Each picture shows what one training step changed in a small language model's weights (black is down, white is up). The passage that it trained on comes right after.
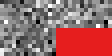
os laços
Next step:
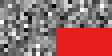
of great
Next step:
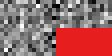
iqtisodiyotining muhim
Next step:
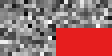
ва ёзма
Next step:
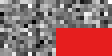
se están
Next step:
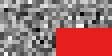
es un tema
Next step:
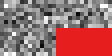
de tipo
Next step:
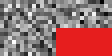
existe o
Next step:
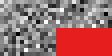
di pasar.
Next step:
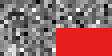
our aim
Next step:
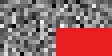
het aantal
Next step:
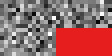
da significância
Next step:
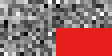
a qualidade das
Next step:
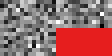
- tozalash
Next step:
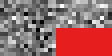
activa en el
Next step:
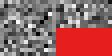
cada cepa
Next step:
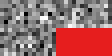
projetado para
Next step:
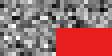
zudlik bilan
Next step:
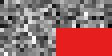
Meva -
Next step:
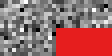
amaliy natijalari
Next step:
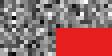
of researchers,
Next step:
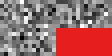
% hace
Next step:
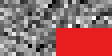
usaha adalah
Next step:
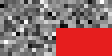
kelishi mumkin,
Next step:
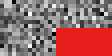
in modo
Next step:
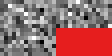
от других
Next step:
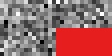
e qualidade dos
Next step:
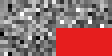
etish o‘ta
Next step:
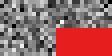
non seulement
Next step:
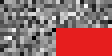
их системному
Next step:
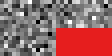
en petits
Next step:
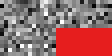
که آیه
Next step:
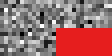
dá outras
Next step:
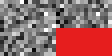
даних у
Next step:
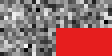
negativas e
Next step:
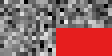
una dintre
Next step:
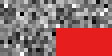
differenza che
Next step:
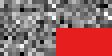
an Association
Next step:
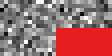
IIF AV
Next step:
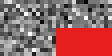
дат /
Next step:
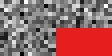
and Eastern
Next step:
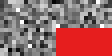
Thinking in
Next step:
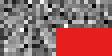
що правові
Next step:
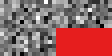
ishlab chiqarish
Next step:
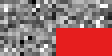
un elemento
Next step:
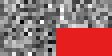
permanente de
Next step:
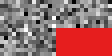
individu dengan
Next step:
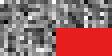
e Cultura
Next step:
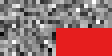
sus estudiantes y
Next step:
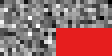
Пер. с
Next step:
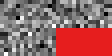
cara yang
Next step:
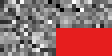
subyekt va
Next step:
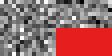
челюсть —
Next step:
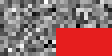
Devido à
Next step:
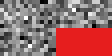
de PA e
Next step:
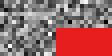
tanti xalqini
